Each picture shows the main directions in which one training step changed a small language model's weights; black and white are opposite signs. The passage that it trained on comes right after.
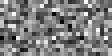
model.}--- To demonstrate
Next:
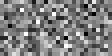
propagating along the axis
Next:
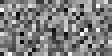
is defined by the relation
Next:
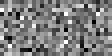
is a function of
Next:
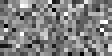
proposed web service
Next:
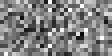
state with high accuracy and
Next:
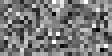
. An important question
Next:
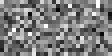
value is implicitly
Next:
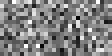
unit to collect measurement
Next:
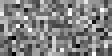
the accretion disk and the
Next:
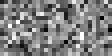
in state $f$
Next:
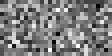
is connected with the form
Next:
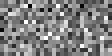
show correlation with age and
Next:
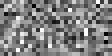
transmitting nodes at time
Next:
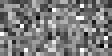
to characterize further the
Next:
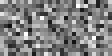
$E$ of the
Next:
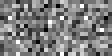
from the local fundamental
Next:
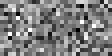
fact that this particular
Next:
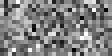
the shaping gap.
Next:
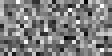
the superfluid neutron
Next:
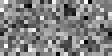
The work done by
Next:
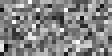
for an Ernest
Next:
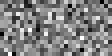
same total spectrum (also
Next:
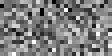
bubble shape,
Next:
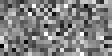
integrals. The entries
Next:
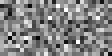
one as follows:
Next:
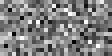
potential can now be fully
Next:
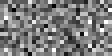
passage time distribution in
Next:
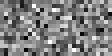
procedure needs to be optimized
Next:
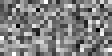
i.e. the
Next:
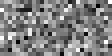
However, it should be
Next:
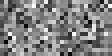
splitter, and the
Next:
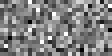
errors are not fully
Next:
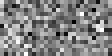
the spectral density matrices.
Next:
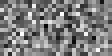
luminosity, as revealed
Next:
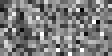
strictly sub-meV
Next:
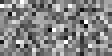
Pfaffian of
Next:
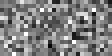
can immediately compare the single
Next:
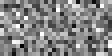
the bubble is
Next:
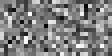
report the function value
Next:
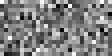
source distribution is a sum
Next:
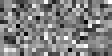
1) when the
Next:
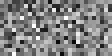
results go through multiple
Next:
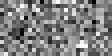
use the $\odot$
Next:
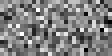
photon momentum. The solid
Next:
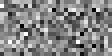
to the measurements at
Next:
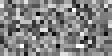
in the central region.
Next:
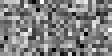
same spirit the
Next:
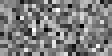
may directly depend on
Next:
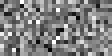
Dirac oscillator is also discussed
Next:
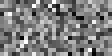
subsequently discard the
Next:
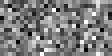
transmission is robust to noise
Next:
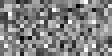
that allowed the population to
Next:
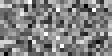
colors. The red
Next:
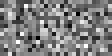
once in the parent
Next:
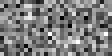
the cosmos).
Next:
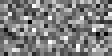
15 data points in a
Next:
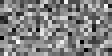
of vortices, we can
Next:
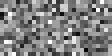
found in Fig.
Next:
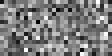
symmetry, this contribution is
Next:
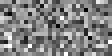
let notice that the other
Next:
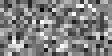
make a low-energy
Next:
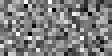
results, showing how the
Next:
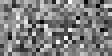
time quite a few
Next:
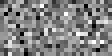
gas, as traced
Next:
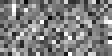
prevailing during
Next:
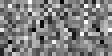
fields in young stars due
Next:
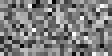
for the four classes of
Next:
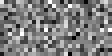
spectral properties and brightness
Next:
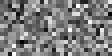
50\% of the world
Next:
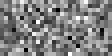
could be intercepted
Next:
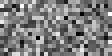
of our observations has been
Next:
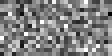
as a small reduction of
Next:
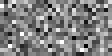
graphene devices. Our data
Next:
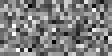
\AA\ absorption features
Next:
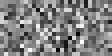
not correlative to
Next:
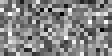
studied by R.
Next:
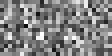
integrated schools
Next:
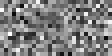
stripe regime.
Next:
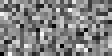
the transit of a
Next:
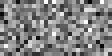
in the monograph by
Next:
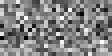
the path integral using the
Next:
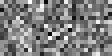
here predicts an average
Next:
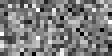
to be dealt with
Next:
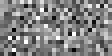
splits into two
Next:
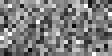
orientation was present. After
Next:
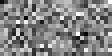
0, \ee The
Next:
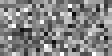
situation [2]. Figure
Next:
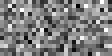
physics of black holes or
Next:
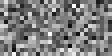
An attacker generates the
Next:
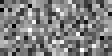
(left panel) and
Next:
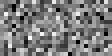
see that, if AGN
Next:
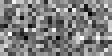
beam trajectory. However,
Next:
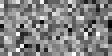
the pump power was 10
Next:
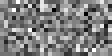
be simulated in a
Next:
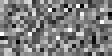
bright arcs with
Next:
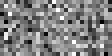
grief in the
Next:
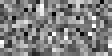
on sidebands are
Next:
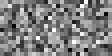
than the corresponding bosonic sector
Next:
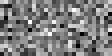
\rho \nabla
